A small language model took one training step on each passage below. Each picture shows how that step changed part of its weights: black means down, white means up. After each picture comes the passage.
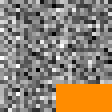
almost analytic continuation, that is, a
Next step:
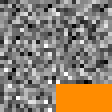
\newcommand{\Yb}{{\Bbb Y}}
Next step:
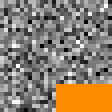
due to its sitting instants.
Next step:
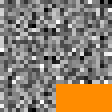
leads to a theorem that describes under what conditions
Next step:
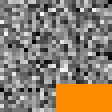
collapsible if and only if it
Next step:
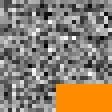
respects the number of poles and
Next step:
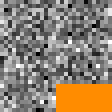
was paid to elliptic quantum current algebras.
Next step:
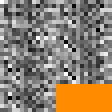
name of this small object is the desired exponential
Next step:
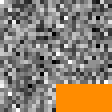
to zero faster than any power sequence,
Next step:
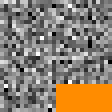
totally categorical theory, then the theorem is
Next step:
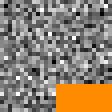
we obtain - by change of notation -
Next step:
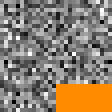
the involution is the identity; \item $
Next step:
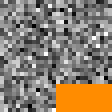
maximal monotone operators under a weaker qualification
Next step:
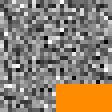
solved (``var fix''), the
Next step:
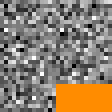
\par Then we show the following lemma.
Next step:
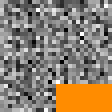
of degree $mn$, we have the precise
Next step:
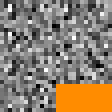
\begin{equation} K =
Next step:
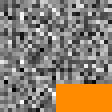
virtual braids in the cylinder
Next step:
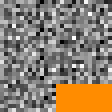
searching for such examples. Apart from
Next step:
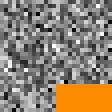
let $r>1$ be an
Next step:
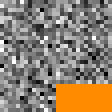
is \'etale trivializable, take an
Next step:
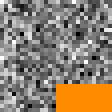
$H^p$ interpolation problem for
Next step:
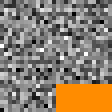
is kept independently with probability
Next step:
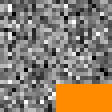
\end{enumerate} In terms of
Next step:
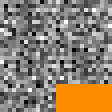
the usage of box constraints for
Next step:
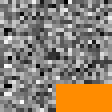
interested in finding distributed controllers.
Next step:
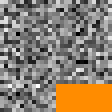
is the right answer to this question; it
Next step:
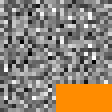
of computation and improve stability of algorithms.
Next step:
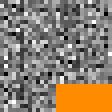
{\em Quantum Field Theory},
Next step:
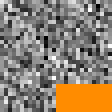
$C$ be a Type~I
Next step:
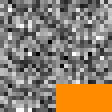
\hline $2$ & odd square
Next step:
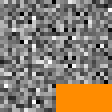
{generalizing with respect to the
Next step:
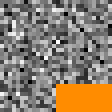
we could also assume that each multidisplacement
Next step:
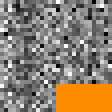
a regular one-dimensional integral base
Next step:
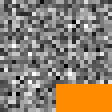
optimization algorithm and its applications. Mathematical
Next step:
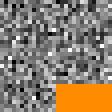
\smallskip \hspace{33mm}
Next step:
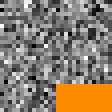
\setminus X}|K_w|} =
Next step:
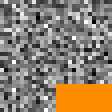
preserves each of the summands in this
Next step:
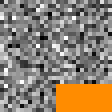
The inflation function $F$ associated with
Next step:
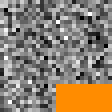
separated link. If $L$ is
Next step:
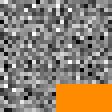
2k+3$ (for detail see
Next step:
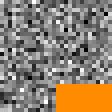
states that in their respective half
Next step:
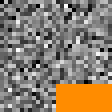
\section{Result} Let
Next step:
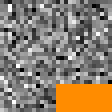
\end{equation} As observed by
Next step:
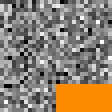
& I \end{array}
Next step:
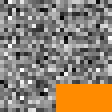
family of strong homotopy Lie algebra structures and strong
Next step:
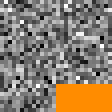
i.e. they are expressed via the
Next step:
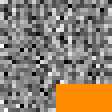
other types of systems including hybrid ones,
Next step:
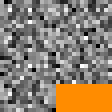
\begin{pmatrix} 1 \\ 0
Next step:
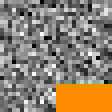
numerical analysis of the numerical method (including
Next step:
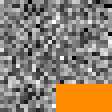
last set has probability zero. Let us now
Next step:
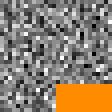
which are related with the following boundary value
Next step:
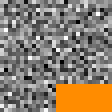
we modify the cost function as
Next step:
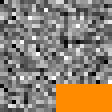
From $2s\leq n$ we
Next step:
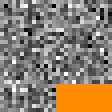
determine the 1-dimensional subbundle
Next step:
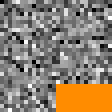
{The Journal of Membrane
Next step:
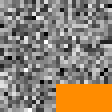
prime only (prime conductor).\\
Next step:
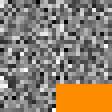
(lines 2-3). To generate
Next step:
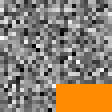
is identified, we use the strategy described in
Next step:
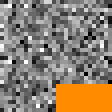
$$g(\varphi X , \varphi
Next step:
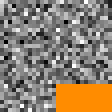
(1.4).$$ Note that they may
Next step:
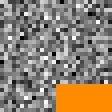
k(1+\e) \endalign
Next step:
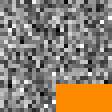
are associated with different physical processes and differ
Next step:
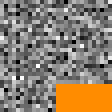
the subspace of the tuples
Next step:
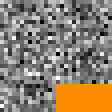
M$ and the principal normal is parallel in
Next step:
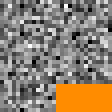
\sigma$ and $\Pi \subset
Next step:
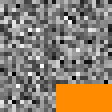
is important to note that the method was
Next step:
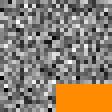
\rceil$. Second, the total number of
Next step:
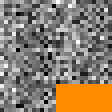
part the monopole data
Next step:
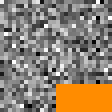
functions on $\R^n$ which tend
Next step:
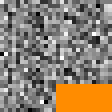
be paired with cycles in string
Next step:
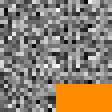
in turn depends on the sign of
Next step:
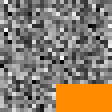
finite fields with the same cardinality are
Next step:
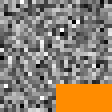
say $(X,G)$ is an extension
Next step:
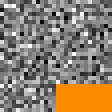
= 0$ for every $i \ge
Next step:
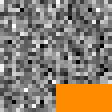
formula to match up the levels which appear
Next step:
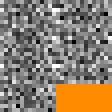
layer of the solution, assuming a
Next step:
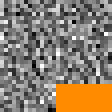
devoted to the study of spectral properties of
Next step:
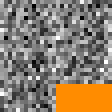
following hold: \begin{enumerate}
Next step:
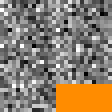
aussi, en termes des solutions
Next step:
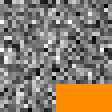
allows us to create a new function on
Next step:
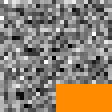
L^d)$. This fact can be seen
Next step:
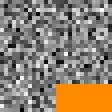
we have \begin{equation*}
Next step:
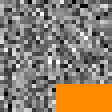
are given in the Appendix. ### 2
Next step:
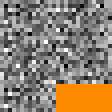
the decomposition of the Bessel function and
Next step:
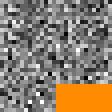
$\Omega^{(n)}$ is invariant with respect
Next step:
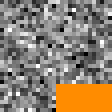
that $a_{\Yright}
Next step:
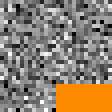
a linear combination of power functions, we also
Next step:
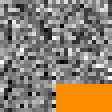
$\overline{K_3}$ in
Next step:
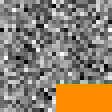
vector. For an extrinsic sphere
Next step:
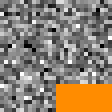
each $x\in S_1$
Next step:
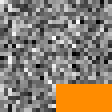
$X$ is a generalized gamma random
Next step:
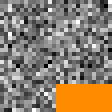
\mathcal C}_{\al}$ belongs to
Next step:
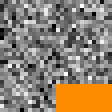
have% \begin{equation*}
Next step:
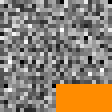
and $mult(\P T_\De,
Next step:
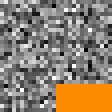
prove that $\partial_t u$
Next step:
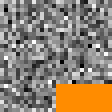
section are fairly standard, so we
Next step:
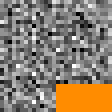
infinitely differentiable and admits an analytical continuation
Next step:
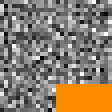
{\bf Remark.} For the form of generalized
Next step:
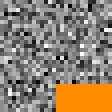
since $\epsilon \in F$ and
